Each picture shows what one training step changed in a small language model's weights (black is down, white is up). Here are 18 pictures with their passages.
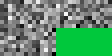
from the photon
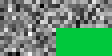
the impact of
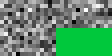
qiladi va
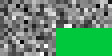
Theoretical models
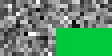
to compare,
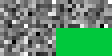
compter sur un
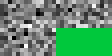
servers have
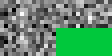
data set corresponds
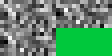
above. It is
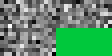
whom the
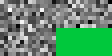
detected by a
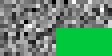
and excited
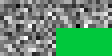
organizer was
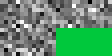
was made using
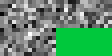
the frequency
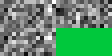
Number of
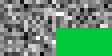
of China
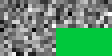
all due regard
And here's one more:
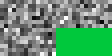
values. One
